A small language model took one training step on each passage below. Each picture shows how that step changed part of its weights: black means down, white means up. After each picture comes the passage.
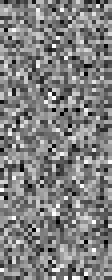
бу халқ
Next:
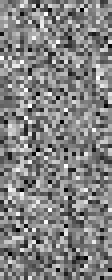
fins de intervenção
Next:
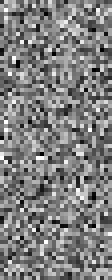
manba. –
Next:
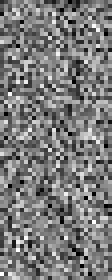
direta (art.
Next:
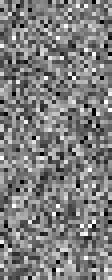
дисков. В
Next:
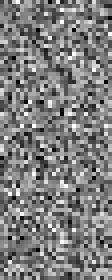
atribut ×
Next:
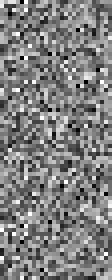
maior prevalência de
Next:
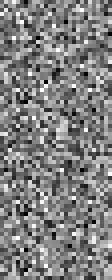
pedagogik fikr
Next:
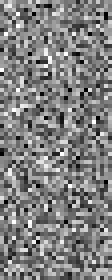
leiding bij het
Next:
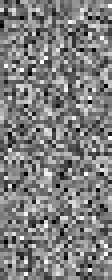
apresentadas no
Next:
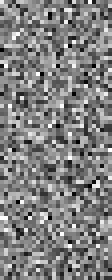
– Egypt
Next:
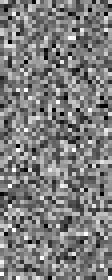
politică a
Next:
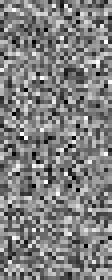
e esse pensamento
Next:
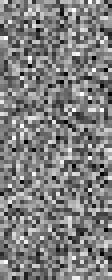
of Aesthetic
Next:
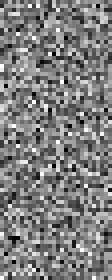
por los ratios,
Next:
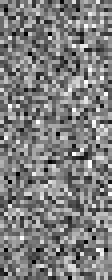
I., Navon,
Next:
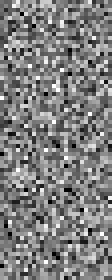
¿por qué
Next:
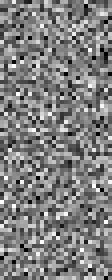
usuário que é
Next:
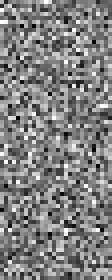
cual marcó un
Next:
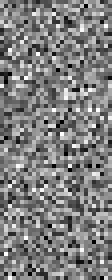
variações nas
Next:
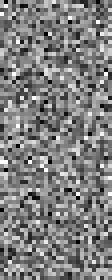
– hecho más que
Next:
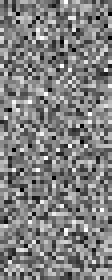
en 1 mes y
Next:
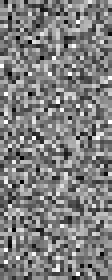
va shahrik.
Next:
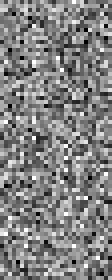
am Workshop
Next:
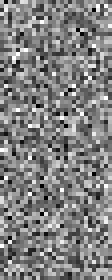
prinsipi esa
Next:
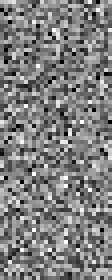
tipos, modelados na
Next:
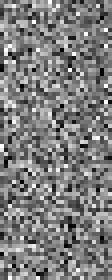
se reporta la
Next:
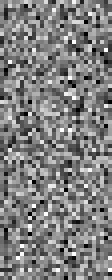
het beheer en de
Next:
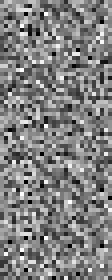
به کمال و
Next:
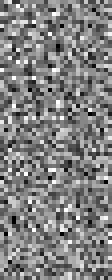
Bu strategiya
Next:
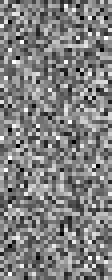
Magnoli e
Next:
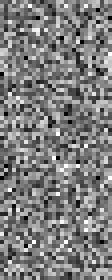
y acompañar
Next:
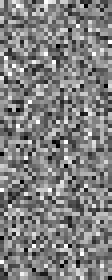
qualidade de vida
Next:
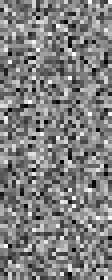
O que tem gerado
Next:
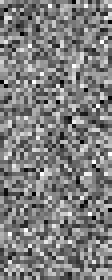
Invest India
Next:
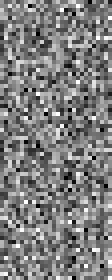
LLC The city
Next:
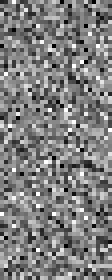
В среднем
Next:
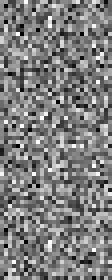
acumuladas de
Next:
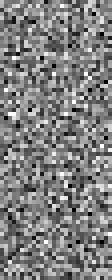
dona urug'
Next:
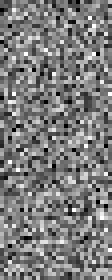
Hatta, R.
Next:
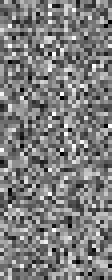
average rate
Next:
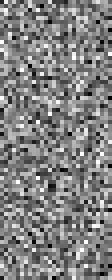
yordam berish uchun
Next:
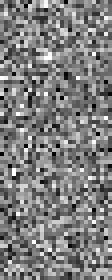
católica com
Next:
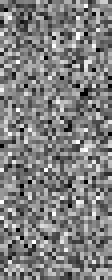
jurídicos e
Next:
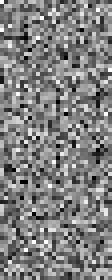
la del flujo
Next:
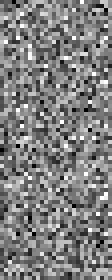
creativ - inventive
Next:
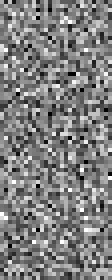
o último
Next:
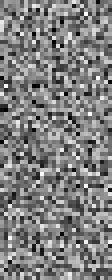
por torneamento de
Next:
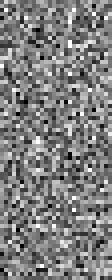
3. Apakah
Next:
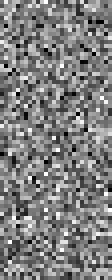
faoliyatini metodik
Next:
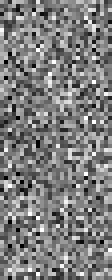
Cédula de
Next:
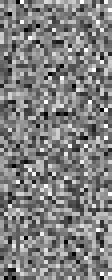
bancas para o
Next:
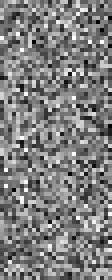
or inducement to
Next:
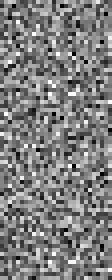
of the cover is
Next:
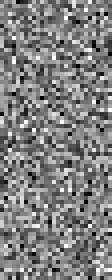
управлению 3.
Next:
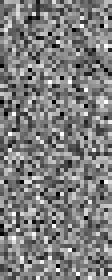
весь организм
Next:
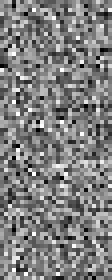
scientific and
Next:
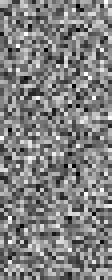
Goncalves e
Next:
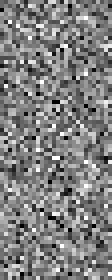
При нажатие
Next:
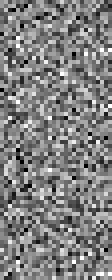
verlieren ist
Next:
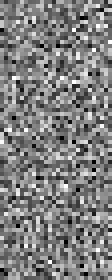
únicamente a
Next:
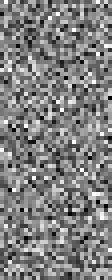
Handlung ist,
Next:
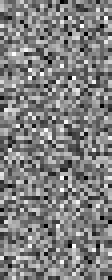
bajo y se
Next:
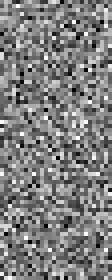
acessível a
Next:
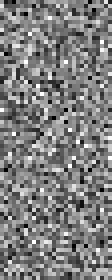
antes del medio del
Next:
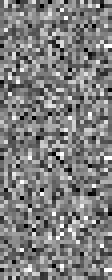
базами данных.
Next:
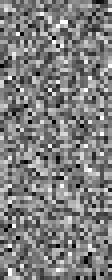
escolar, tendo
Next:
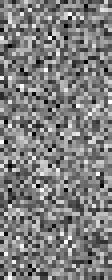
productivo y de
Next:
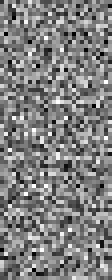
la presència de
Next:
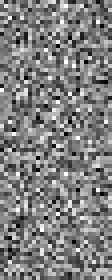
os efeitos deste
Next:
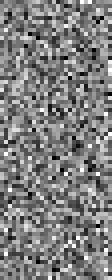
можно записать
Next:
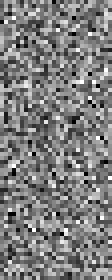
summative and
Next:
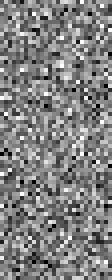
Bence yüksek
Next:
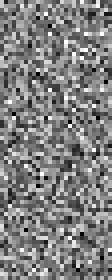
que la adopción de
